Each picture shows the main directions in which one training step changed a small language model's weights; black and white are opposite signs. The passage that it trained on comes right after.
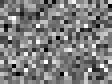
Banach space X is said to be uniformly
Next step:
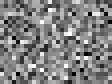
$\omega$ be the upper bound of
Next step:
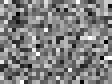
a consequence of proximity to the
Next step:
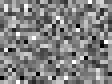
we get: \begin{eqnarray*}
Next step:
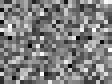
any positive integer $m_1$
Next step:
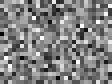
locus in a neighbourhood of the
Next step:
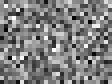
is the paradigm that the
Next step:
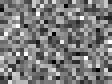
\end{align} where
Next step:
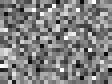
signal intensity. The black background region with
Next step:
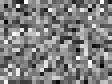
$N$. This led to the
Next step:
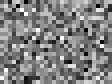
distance $d$ between particles,
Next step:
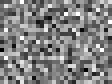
the topology $\tau$ is the
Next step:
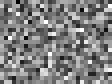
classes of) bundles form a set
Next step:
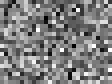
so termed pre-shape of
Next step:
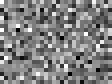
simplicially on the left on a
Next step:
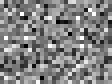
energetic parameter $\mu$, measured
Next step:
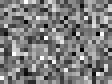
first and foremost goal of
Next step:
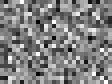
the system into a high-dimensional system
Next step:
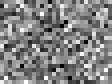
$\mathcal U(p)$ (with
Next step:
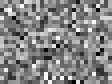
mass-squared), \beq S
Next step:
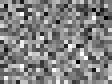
rules given in \S 1 above
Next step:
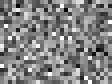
y<0\}$ such that $\bar
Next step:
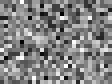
consequences. This makes that
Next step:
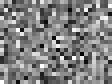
lower metallicities, leading to more
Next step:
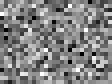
The distance between each stripe is
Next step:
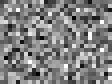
k-split torus of H is
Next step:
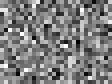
of quantum measurements. We propose a setup
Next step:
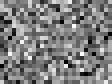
\label{covar} h
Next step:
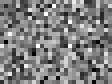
time steps with an implicit Euler method.
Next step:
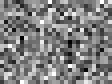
$\alpha$ is an automorphism.
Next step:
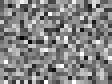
scaling \citep[e.g.,
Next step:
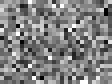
\mathbb{Z}$ and
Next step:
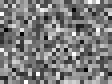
models of the sensors and the
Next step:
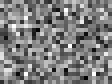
as well as the fusion, of
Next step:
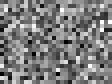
work we consider colloids driven over
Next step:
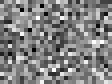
meaning. To classify a given configuration
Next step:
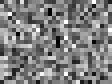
Energy, Office of
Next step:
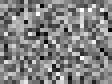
adopt the Brillouin zone
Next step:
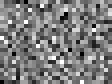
correspond to symbols in different positions of the
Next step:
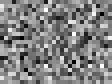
convention, if $y
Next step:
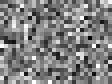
for moderate storms.
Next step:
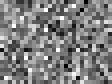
students to write four
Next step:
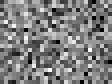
in the SK spin-glass
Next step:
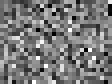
distinct coset representative of
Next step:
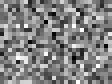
\psi) \rangle &=&
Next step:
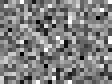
the position of the delta function in
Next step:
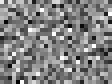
125$ in the form
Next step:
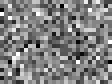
\end{definition} Consider the trivial
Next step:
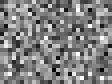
with support in a region entirely contained
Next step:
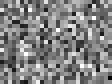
uniform asymptotic long time behavior and reveals
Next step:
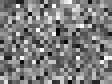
order to compensate the
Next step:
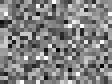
users' network coding gain when
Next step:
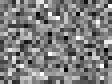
dwarfs \citep[see][and
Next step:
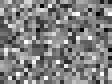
plots of the $F_1$
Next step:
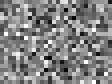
for non-equioriented
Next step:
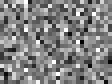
have much richer structure than the
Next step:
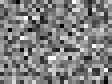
functions were observed by Dahan's
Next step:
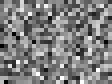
color field, consequently a heavy quark
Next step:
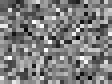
continuous memory blocks linearly based on dimensions
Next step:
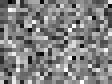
\address{Department of Mathematics,
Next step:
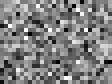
tree $T$, consider the set
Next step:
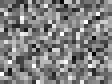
and (\ref{second eigenvalue
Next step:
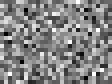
best fits the measurements, and it
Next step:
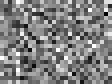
8}% \special{pa
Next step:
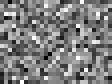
section 2.3. The trigger
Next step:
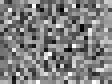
sense of weak convergence of measures towards a
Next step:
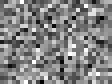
the number of $2$-paths
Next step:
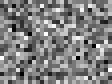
namely the untreated trend among
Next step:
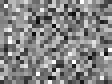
at the same time, an external potential
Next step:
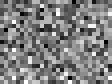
away from the nodal line in
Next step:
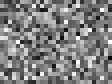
number of qubits Bob needs to
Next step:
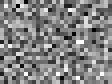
$F$ and $\widehat F$
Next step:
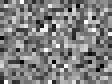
the double coverings induced respectively by
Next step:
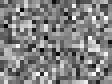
well-known quote, attributed
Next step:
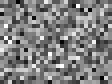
merely deep and one bottomless,
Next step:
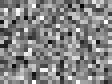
are $\zpr$-first submodules
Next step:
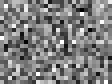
to have downflows in comparison with
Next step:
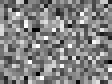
solver gives the fastest results.}
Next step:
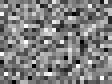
how small its size is.
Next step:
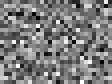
$(M,\omega)$ is called an
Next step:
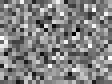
the commit signatures is
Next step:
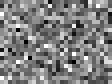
Now \begin{align*}
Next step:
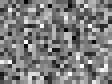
waves play a central role in nonlinear
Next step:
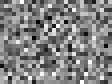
the pixel scale is larger than that of
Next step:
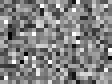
fully gapped weak-coupling
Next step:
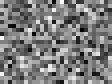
on a very high number of parameter settings
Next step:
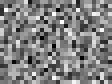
2,\cdots,d$, and they
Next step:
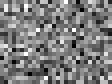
we derive average values for the
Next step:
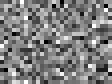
minimal triangle amalgams. In
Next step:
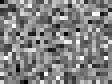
b.c. in the absence of
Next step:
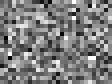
(see Figure 1). The method of
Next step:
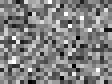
$\omega$ as well as to
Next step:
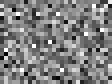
score in efficient semiparametric estimation
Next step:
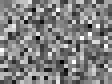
variables, respectively. The nonlinear flux function
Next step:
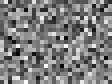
detection threshold (defined via the chosen
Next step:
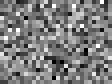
pixel image, for input to our
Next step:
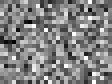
been used in experimental sciences like physics
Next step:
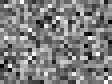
the pair $(\mathbb{P}^1
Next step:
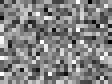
the effort required in testing.
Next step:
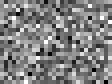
is that it is a direct measure for
